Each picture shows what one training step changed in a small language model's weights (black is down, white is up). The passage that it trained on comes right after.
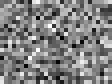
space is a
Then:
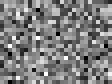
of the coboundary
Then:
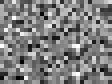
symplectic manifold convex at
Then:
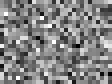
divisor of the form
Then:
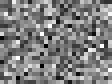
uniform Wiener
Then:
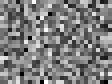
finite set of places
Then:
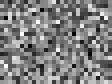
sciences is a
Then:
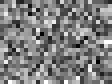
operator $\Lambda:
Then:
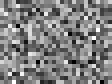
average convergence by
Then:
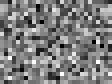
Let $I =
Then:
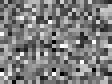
a covering and choices
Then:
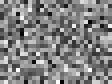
v} along with
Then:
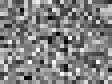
$n$ is
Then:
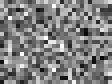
The dimensions of the
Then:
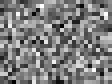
conditions are given by
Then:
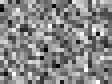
case, also holds
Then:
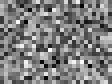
a (possibly
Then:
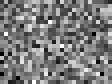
a well-known
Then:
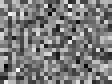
prime}. Since the
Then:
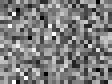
| Restaurant
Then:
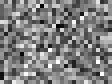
a decimal
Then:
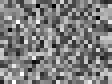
any eventually
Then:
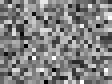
extend the solution to
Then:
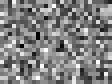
substituting the expressions
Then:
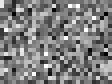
\exists y
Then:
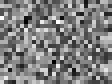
the required properties for
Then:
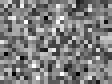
it is easy to
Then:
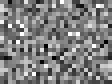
\hline & &
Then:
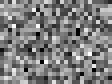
convergence. Let
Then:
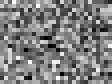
when $G$
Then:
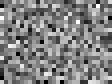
This work develops
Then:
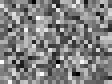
the title),
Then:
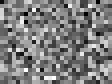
variational principle the
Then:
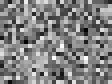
the statement of the
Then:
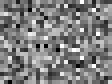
characteristic $0$
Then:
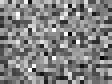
equivalent to the strong
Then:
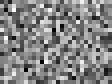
path. Thus our
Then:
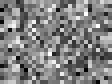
also say that
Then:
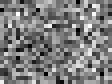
are injective. Assume
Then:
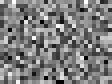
its proof -- see
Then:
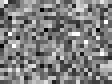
is {\em not
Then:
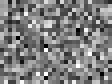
strictly increase. More
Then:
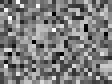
top rows -- the
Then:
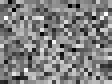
symmetric \item
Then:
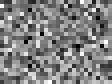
ordinary differential equations.
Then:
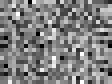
to consider the topological
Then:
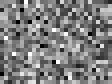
from a Riemann surface
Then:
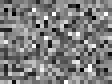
\otimes \cdots
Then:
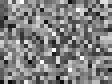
will play an important
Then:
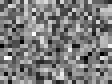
the interval $5
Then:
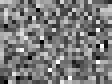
in Notation
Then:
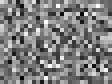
and then find lifting
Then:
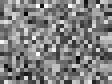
similar. Using
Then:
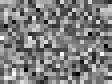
in this subset.
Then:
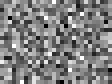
may be continued to
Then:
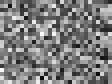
defines the mapping
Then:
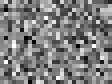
get the result.\\
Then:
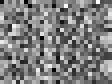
controller transfer function matrix
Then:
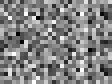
knot complement is
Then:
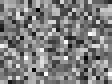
of the narrow
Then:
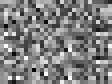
in terms of the
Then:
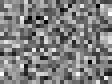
played on
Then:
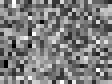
proof of the second
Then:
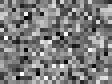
Picard group,
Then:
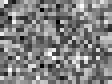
whose trace is not
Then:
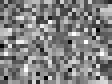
a link {\it
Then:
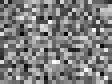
a rack rank
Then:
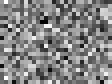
edge with the weight
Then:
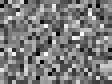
$\smallint :
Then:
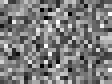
which will not be
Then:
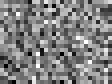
notion of family given
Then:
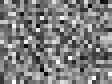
For each elementary ideal
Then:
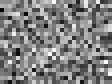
related to the growth
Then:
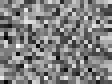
following local coordinate system
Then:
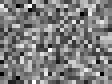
a well-defined
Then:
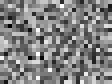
domain, the
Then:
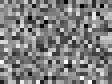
with nodes on the
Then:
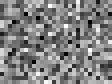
shaw that
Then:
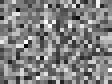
ODE theory;
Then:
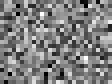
the linear map
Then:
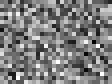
is a left
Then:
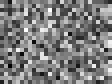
changing the singularities
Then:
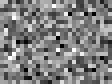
have that there exists
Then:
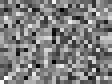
net gains
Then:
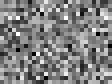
indices on random
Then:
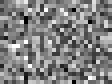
IM for
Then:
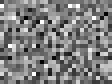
\nl By
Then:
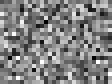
terms on the
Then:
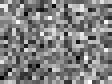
consideration. If
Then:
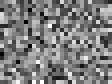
norm of the vector
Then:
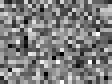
be estimated by
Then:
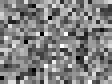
before. Equations
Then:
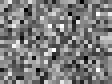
canonically isomorphic and
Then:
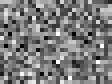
in a neighborhood of
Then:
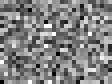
edges all have length
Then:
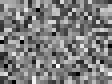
of ideals given in
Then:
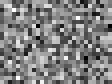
of the Lie algebra
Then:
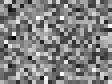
positive number characterizing
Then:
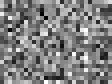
Denote the vertices of
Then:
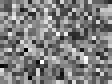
recover the behaviour of
